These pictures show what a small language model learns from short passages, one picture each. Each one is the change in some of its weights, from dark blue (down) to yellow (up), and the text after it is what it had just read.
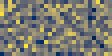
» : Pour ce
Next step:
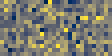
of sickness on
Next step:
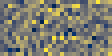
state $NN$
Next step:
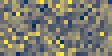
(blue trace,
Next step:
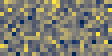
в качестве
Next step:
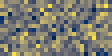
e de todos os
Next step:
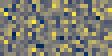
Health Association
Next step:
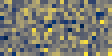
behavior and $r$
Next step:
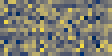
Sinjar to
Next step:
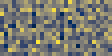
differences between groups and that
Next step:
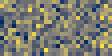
while other rice
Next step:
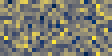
o Ensino
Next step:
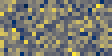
between boys and
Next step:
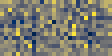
у формуванні
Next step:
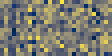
details of the distribution may
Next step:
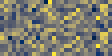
of the impacts and
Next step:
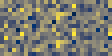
кори осоне
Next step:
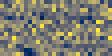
lệ %
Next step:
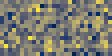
dataset with real noise
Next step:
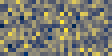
que 21 cuando nos
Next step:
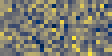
generated by injecting
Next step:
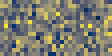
students is low, the
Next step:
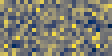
hardware normalization,
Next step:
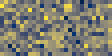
but its actions are
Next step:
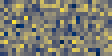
SNe, we can
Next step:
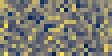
publicly available information,
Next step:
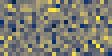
fit parameters indicate an effective
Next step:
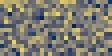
perciba la
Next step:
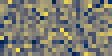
In view of the
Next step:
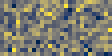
be updated with specific
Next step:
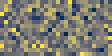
argue that it remains
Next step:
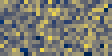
size matters for absorption
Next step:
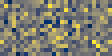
drug reactions were
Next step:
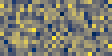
content is not more
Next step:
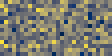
Several species were
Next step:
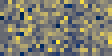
**Generación de
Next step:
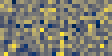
will discuss about different training
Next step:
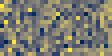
than other wheat
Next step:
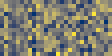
more combinations of those
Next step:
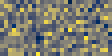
additional biological mechanisms beyond
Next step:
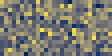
human breast cancer
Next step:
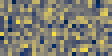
resources can promote and
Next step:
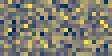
The second argument is
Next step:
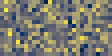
of langere
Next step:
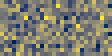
depths to the
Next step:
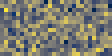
cusps of
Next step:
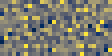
scales. The discussion of
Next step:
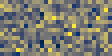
to background noise or to
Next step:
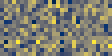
structure of our paper is
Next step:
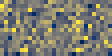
than gaseous
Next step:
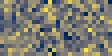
of 18 December
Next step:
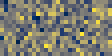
Australian National
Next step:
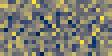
which non-essential
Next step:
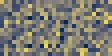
European Union's approach
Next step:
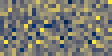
connected components and denote them
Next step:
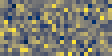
ta'lim turlarini
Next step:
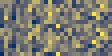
directions of natural
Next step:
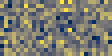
that most health effects in
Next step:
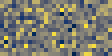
right, and the process
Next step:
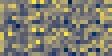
will include conditions that are
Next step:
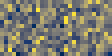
nuclear region;
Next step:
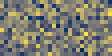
ello no supone
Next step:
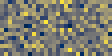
into sham operation
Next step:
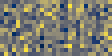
be formulated as
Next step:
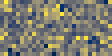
being proposed in their own
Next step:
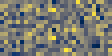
number of clusters per
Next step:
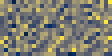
regression models, allowing for
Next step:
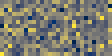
ҳам ривож
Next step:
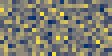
Journal of Technology Management
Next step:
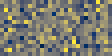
Free End of
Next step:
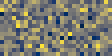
sized domains of
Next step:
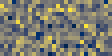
systems is known and has
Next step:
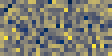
reduced and hence the
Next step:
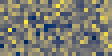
with dietary
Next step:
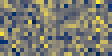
the real radiation which
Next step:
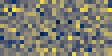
s$ \\ \hline
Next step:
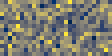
(Calidad de
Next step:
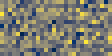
ва сурункали
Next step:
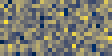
function (smooth
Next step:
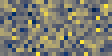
the south, and
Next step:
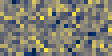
table includes their spectral
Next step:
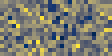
sehingga butuh
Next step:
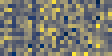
"5 qator"
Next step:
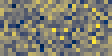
supported by the Research Institute
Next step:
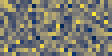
our daily life.
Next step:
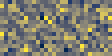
is now to use
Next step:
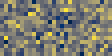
that RGE theory
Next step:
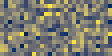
œuvre de
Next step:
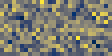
según él,
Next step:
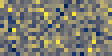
academic web pages that
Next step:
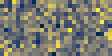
confirm a functional link between
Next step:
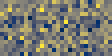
и практика
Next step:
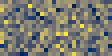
Excellent 12 –
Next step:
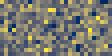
input grid dimension beyond
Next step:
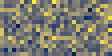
al.*¹¹ also
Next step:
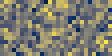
of schools and the education
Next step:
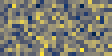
A. Khan,
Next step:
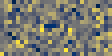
response or long duration.
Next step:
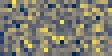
We confirm that particle pairs
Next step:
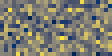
qarining Yoshi
